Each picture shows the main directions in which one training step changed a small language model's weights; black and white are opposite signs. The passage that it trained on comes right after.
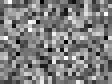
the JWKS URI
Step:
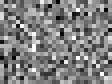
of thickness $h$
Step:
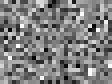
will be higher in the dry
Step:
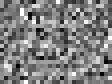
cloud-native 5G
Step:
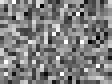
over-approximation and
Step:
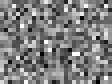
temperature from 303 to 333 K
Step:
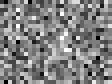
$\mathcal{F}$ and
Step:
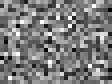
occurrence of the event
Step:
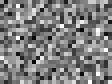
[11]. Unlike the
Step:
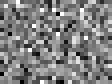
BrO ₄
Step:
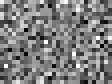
to another individual. Others
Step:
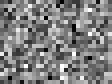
all ICTs). The
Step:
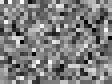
Tabriz Branch,
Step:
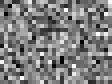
omit the $x$ and
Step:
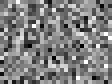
Ma Wan Park
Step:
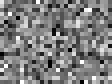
testing and may provide a
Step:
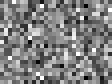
which, in turn,
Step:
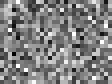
SEM inspect f
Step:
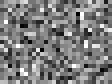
those written in both
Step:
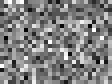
drawbacks are that parameter
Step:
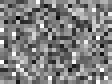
right). Being this
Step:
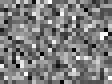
masses of 0.13
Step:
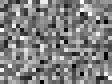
wood is rather
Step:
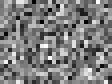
justice into mediation and
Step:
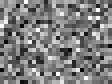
use and cannot be used while
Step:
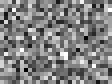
we perform the mean-field
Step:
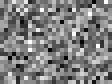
our simulations resulted in a
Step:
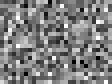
declare no conflict of
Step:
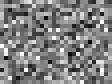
(2018) sheds light
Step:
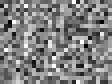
review related works in Section
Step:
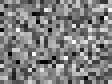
Citation of the original
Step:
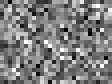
other hand, pairs of
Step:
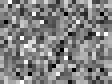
low-energy excitations and
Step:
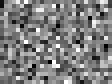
contributed to providing
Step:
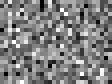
2 MATERIALS
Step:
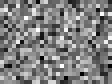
attempt to restore
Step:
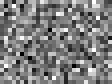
still can be a
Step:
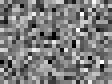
a model-predictive
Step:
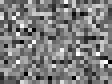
to total pixels of the
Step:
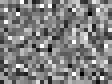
The descendants include
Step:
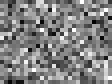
Successful NbS
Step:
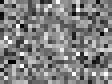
of a inverse square
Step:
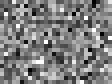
along representative one-dimensional
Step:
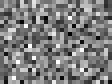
by exact summation
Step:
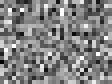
and ToT-PW are the
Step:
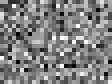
in women [10,
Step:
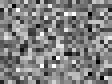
invention, and the second one
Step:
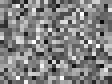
focus on the flow capacity
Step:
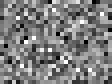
set of locations visited
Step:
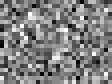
without livestock.
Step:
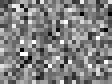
Indexing 18
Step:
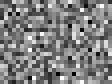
from the European
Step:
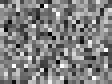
of Train OFF Not
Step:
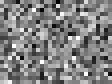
dataset 1 requiring
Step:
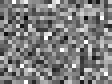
based on duration of
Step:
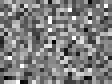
The orange line now marks
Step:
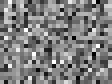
in vivo baseline to
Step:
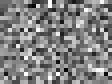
extracting visual and sign
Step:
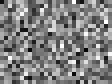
5 Mark as done The
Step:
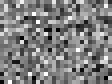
Perelman, Daniel
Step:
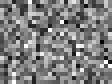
the choice of the
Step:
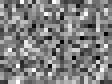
mediated by LC
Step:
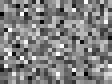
women interviewed,
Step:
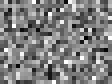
typical SEM image
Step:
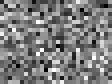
\gamma_{KP} \Delta
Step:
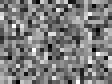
the child’s
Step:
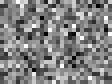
A thin alloy film
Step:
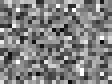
this primary motion information.
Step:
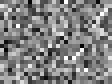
is the LDOS in the
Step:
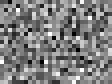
trajectories are determined by
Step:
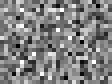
hot water, dilute
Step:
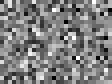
the i -th receiver
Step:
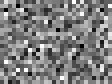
corresponding meme representation One
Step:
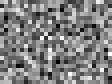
and wind farms, see
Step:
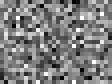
particles are shown in (b)
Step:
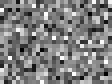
emitting diode LSP
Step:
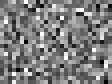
showed significant improvement in
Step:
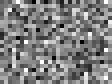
condensates, etc.
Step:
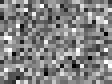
that both PP oil and
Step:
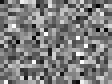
datasets (all smaller than
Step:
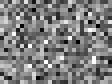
space. In order to include
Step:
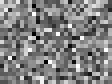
contains only the isoscalar
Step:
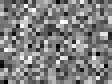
end of 1 month.
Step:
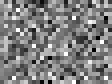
Our optimization problem now
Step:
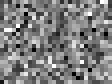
signature that shares its
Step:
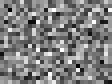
lactating sows
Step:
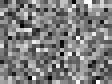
equations take the form \be
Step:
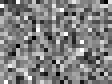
screening for pre –
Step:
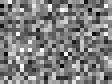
proceeds along the contour
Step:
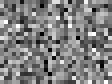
has the lattice constant of
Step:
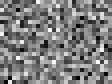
10% Fetal Bovine
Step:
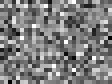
New Mexico,
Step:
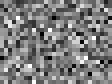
International Clinical
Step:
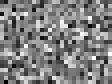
3/16 pupils could
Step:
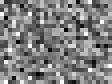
might be needed, to
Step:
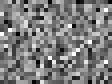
notable that the structure of wall
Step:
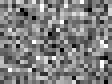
calculations of Penev {\it
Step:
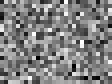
of communication and how communication is
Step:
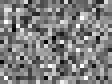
approximation is rejected. This
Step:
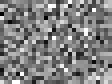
marked with dotted green
